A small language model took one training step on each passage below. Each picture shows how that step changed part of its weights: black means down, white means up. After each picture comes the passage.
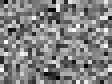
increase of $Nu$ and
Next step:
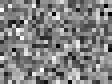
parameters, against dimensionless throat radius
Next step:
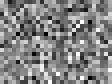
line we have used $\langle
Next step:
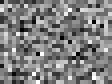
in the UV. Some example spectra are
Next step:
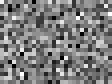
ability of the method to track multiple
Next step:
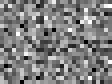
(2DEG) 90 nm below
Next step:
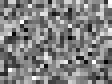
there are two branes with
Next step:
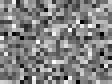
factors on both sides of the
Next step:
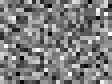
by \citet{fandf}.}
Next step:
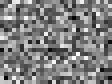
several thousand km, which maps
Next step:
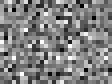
flat distribution and use this to assign the
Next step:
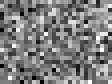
the appropriate parameter types for new function
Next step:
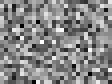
unperturbed (bare) frequencies
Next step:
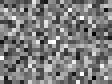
\ref{table-4}) marked
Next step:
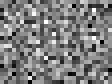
feature. Although we cannot quantify the
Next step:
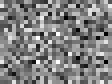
chain. \end{enumerate}
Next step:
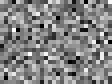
stiffness simulations have
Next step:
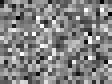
and gathers some standard facts
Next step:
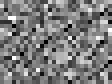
morphological MS features of young
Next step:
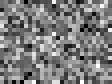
a fundamental inflection point in the evolution
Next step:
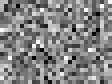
of this claim, the
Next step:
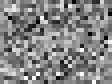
the larger case. The embedding strength was
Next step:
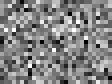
angle $\theta$ and ambient
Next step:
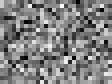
$\xi$ approaches the temperature independent limit
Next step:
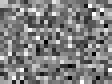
limit-cycle oscillations emerge.
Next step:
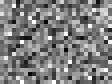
a discretization of the radial coordinate on
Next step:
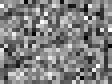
$\chi_\textbf{P}$, onto
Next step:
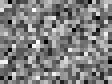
In this case, the mass-charge
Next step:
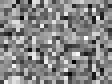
address the gap directly. It preserves
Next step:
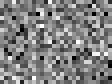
\end{eqnarray} where the relation
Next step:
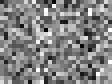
be active during a data gathering
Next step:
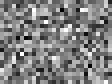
implies that $\theta\lesssim
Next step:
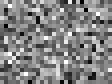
measurable current. The insulating
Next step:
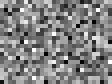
for the learner when the test
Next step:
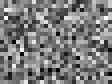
coefficient $\alpha$ was tuned on
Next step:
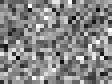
physical process, if the quantum state
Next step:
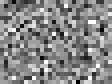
were accepted as the gold
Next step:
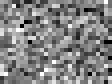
is a continuous function and increases strictly
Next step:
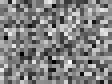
slow sweep. The fraction of the
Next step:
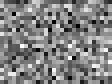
unpulsed emission from the
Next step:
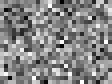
independent of the drowsiness levels
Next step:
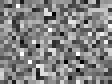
the instrumental variable assignment) when
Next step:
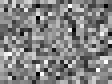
bright shell. The majority of the
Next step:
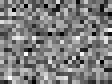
hope to explore how we can
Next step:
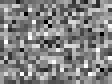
the results on the imaginary frequency axis,
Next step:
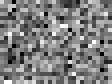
easily proved, by computing
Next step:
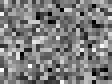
gives us in total $105$
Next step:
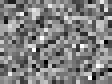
hole created during the above reaction
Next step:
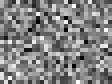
to varying $Z$ and/or
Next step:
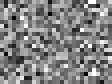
point. So ultimately,
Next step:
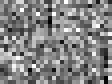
populations and the two-photon correlations should
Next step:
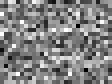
lines response for unstable solutions and thicker
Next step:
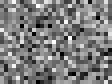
\\ $^b$Petersburg
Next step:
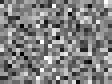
effected by reddening. The
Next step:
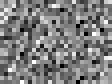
(CMC) is used as
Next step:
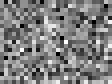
at least in RQQ
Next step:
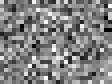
a colloidal suspension in
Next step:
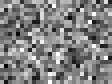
given by ${\cal M}(h)
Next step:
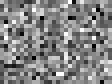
neutrino sector. In particular, the SM
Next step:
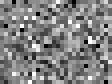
and colours). Left:
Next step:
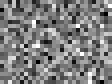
expected, although onset of higher frequency
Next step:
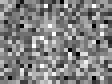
from nearby ($z \ale
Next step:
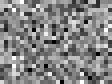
the number of propagators and external lines
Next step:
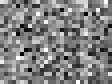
is too narrow, and in addition,
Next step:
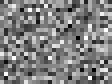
frequencies. A recent study on high frequency
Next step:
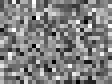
an effective charge $Z_{eff}
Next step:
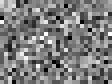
approach is feasible. We compute the
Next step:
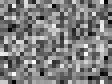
sky are searched for pulsations.
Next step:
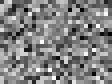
impose this two equations as boundary conditions
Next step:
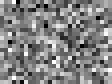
resolution of our external magnetometer of
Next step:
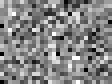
fits the data well, and is
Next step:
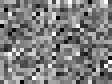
both in the numerator and in the
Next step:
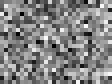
the $\mu\to 3e$
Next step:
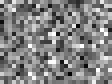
above 100~MeV. The downward
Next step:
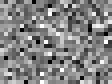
m_i(r) \Delta
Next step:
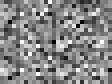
has typically to be smaller than a few
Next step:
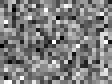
fully gapped $p$-wave
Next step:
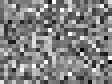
= "{Gamma-ray bursts
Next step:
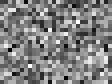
will always be effectively pinned at
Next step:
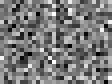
\begin{abstract} Direct
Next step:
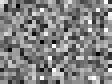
of the number of Ge atoms during the
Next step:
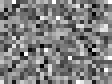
resistive magnetohydrodynamic equations
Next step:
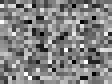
can lead to seriously
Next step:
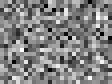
effects specific to composite bosons, we
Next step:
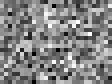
its Lorentz factor is $\Gamma - d
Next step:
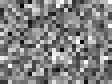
resonance region, real part of
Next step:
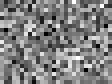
When realistic NN potentials and TNI
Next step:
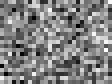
extensively discussed (for general simple
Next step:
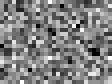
as well as mass, decay constant and
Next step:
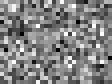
rest frame Wigner spin. The
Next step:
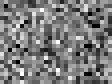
as well as observational high-energy physics
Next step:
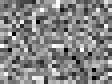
during the rotation phases around the peak of
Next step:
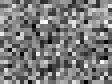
the entropy variation once the HB is
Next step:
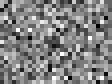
Continuum | Continuum |
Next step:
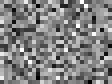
estimation for logistic regression with optimal
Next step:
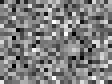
techniques that all eigenfunctions are localized for
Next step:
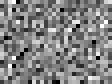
(note that the point at
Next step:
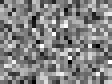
Such a good quantum number is essential input
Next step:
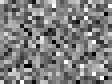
with preshock densities $\simeq
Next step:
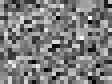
are in general agreement with observations.
